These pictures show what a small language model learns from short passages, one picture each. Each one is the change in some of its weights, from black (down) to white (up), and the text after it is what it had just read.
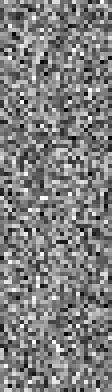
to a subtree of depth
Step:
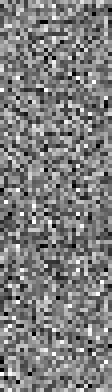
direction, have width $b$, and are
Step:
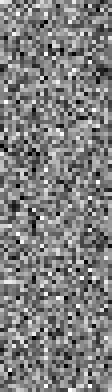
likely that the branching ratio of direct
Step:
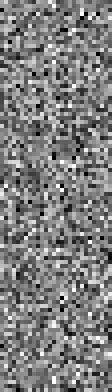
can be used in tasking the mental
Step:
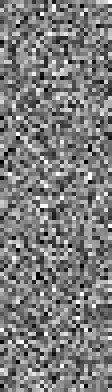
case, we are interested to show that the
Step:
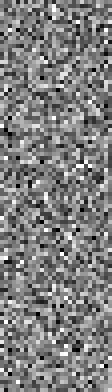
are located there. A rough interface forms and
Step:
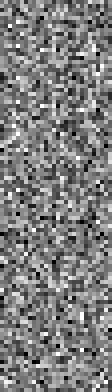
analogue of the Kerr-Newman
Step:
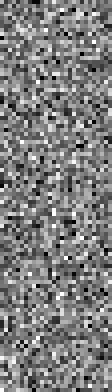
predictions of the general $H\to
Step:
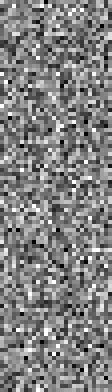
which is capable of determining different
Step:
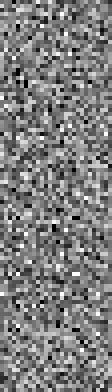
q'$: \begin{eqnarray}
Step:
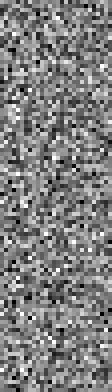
the numerical results in the following figures
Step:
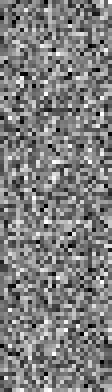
Zeta}) or (\ref{b as
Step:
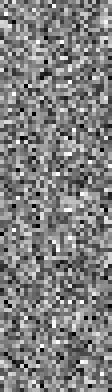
block diagonal form where the off-diagonal
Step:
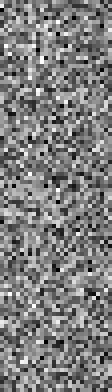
and stronger tunneling rectification.
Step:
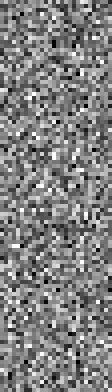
for the observed resistance, while other mechanisms are
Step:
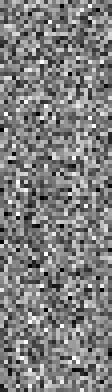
between the most corrupt and least
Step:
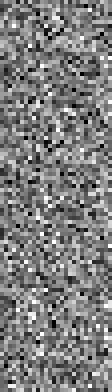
the electronic physics of graphene is dominated by states
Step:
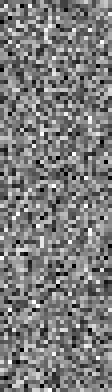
ancient times, method for
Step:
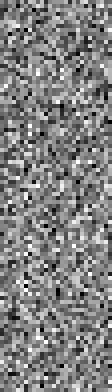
its criticisms and limitations, which
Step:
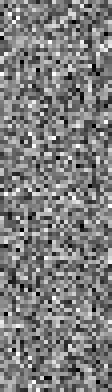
Learning. Dublin,
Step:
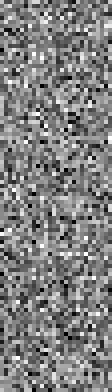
unit, the concatenated embeddings
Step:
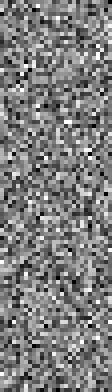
fully exclusive NNLO computations for
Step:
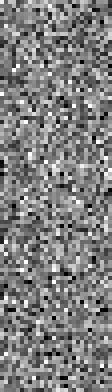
utilized (e.g., the infinite
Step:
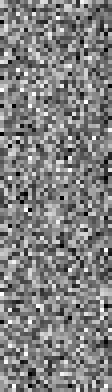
human right to freedom of religion or
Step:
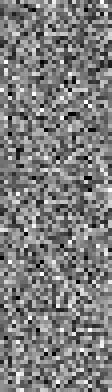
a certain threshold, it starts to decrease
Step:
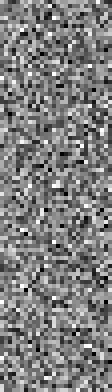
Energy meter It is the common type of
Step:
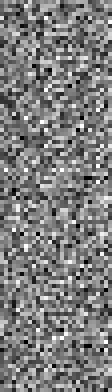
was used as a template in nested
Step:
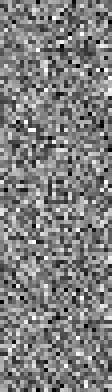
In this section, we underscore
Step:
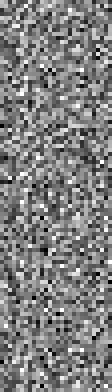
Nambudri priests, who
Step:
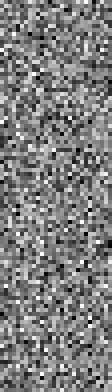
we took into account a sufficient number of
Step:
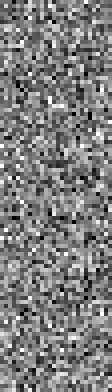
involvement in sales. The model takes
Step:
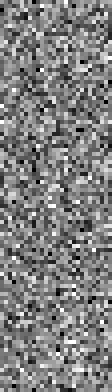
that are closest to the inverse temperature at
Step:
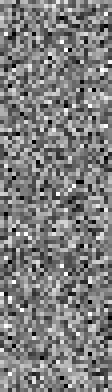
(2016), no school can succeed in
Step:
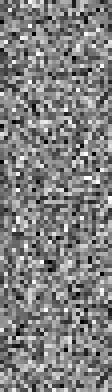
should be regarded as the “bad
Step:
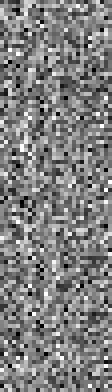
problem under consideration (see the next section).
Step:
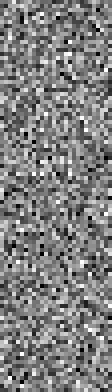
(Also shown in Fig. 3)
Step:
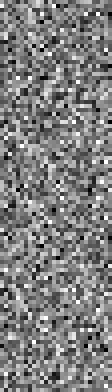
solutions, introducing some ideas of
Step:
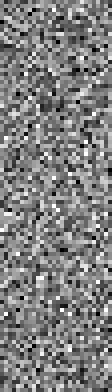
were comparable between groups. Group A consistently
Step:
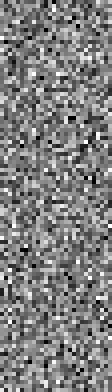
cocycles $C$ are given by
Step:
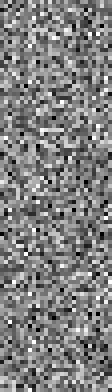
causative agents of prevalent
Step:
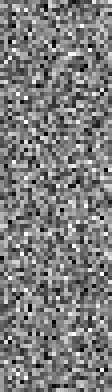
conservative tracer scheme preserves the constant mixing
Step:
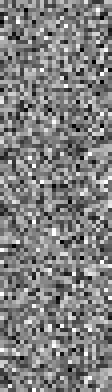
40 (48%) and ascending
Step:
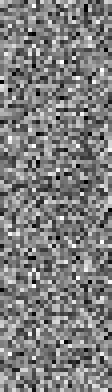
elongation of composites with
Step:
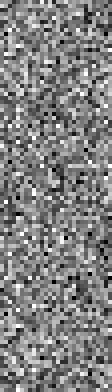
agreed language. Also, using
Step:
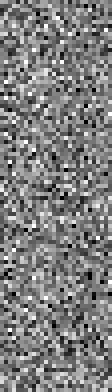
the image of $f$. First
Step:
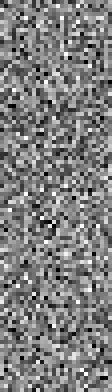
the dipole TMD, ${\cal
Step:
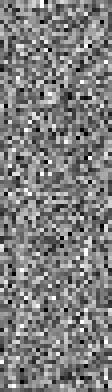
value will be loaded into the first
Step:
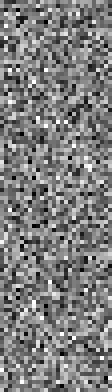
done using the apriori algorithm.
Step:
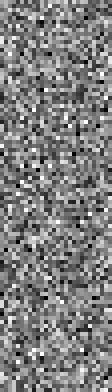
s$^{-1}$ but the horizontal distribution does
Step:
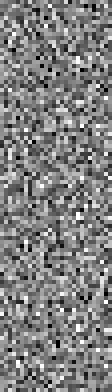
the yield stress measured below room temperature is
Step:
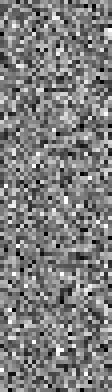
the region up to the position of the
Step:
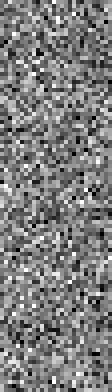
we obtained the glycidyl esters
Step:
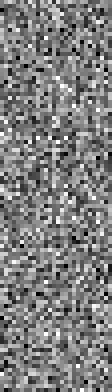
of Risk Factors for
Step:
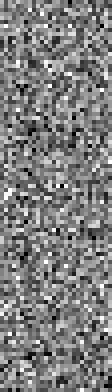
All predictions presented in this talk have been
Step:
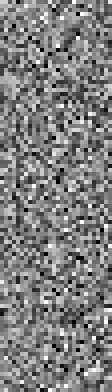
its own parity check correcting the error
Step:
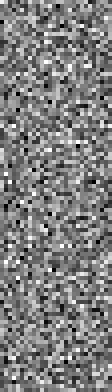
Scrum framework. From the research and
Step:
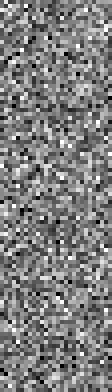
however, list the Na1-O
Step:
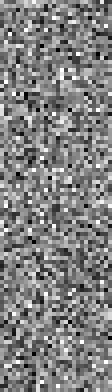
example (see Ivanova et
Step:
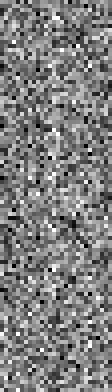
the tools to use depends on the requirements of
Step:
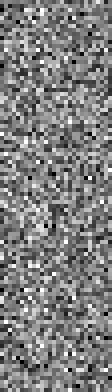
that $C^+ \subseteq C'$, and
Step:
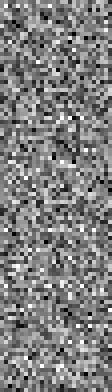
an integral part in the whole design process.
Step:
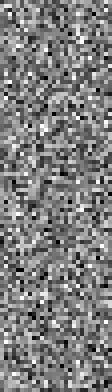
clear from Fig. 1.1.
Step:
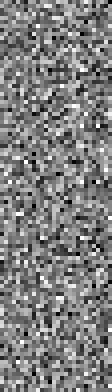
Data Sources. Data Source Type
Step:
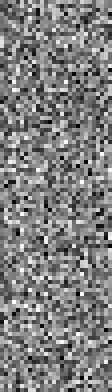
is necessary to provide non-standard problems
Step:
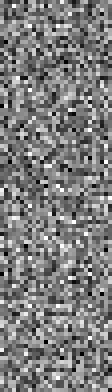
be used, the algorithms can be adapted
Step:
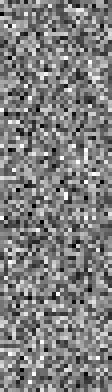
different reagent concentrations have been produced
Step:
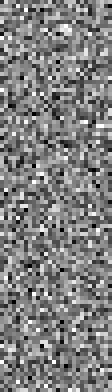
compares cases a) and b) at
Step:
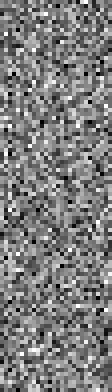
experimental analysis. However, searching for
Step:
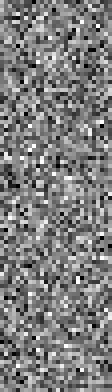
a nonconstant and non-decreasing
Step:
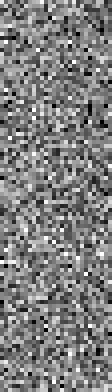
real sequences of length $n$. The matrix
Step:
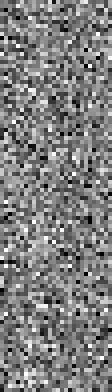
by induction on $n$. For
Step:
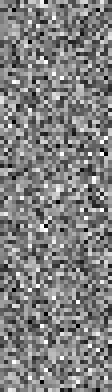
challenges they and their students faced; and
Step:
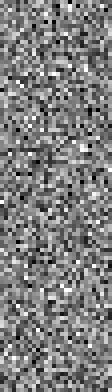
robust SiO barrier around the
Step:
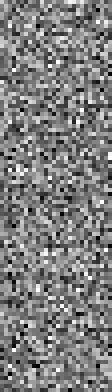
setae pointed by an arrow)
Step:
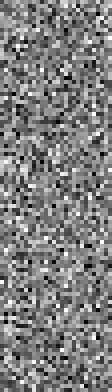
$\forall x \geq 0$.
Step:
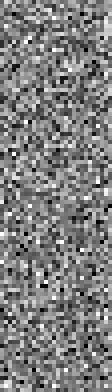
full subcategory $\lat\Gamma$ of
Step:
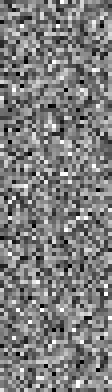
carried out using a purposive sampling technique
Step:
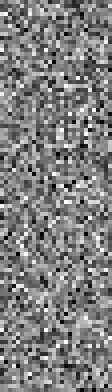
p}$, the \emph{classical}
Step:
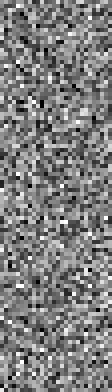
second- and third-order methods for the
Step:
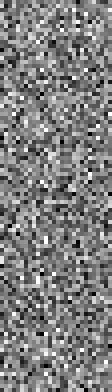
variables to determine $\lambda$, however solving such
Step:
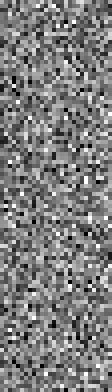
considered as a ring of large radius $R
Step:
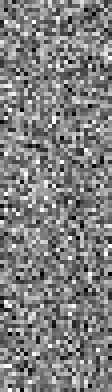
maximal ideal of $A$. Then there exists
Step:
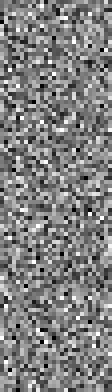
predicting optimal prompt placement and defining
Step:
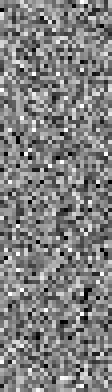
but this argument is not needed. With the
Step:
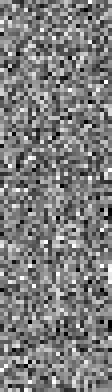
closure of the convex hull of the
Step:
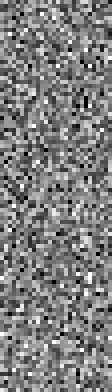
for existence of $R(x)$ and
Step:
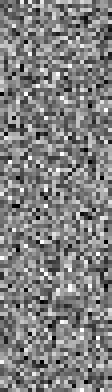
is split as public (MSIP,
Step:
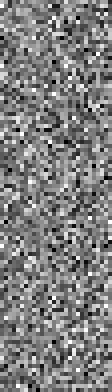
psychological stability and others developing significant
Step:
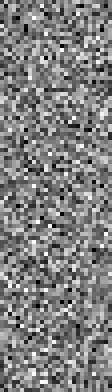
and by Proposition \ref{n1}
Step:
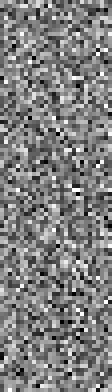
conclusions are replaced with weighted measures with a
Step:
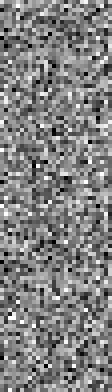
starting/ending time and thrust
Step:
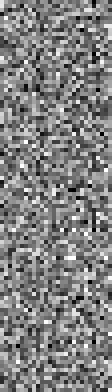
Myctophidae R
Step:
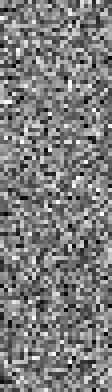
2016 Published: December 20,
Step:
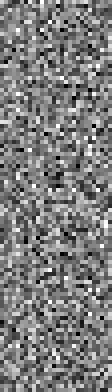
compression of the trachea and
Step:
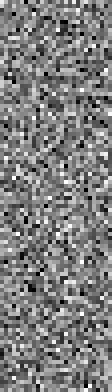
two sections of glass tube
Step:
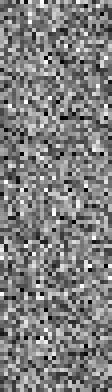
and faint states in either the power law
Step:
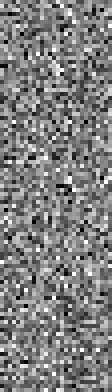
of $\mathcal A$ (see
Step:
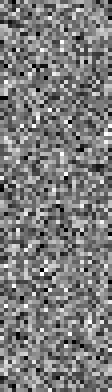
all groups, do you think aloe
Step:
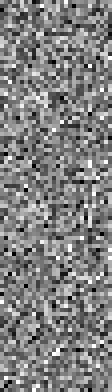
that $B_n$ has an approximate
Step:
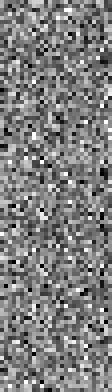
independent test set, using the weights optimized
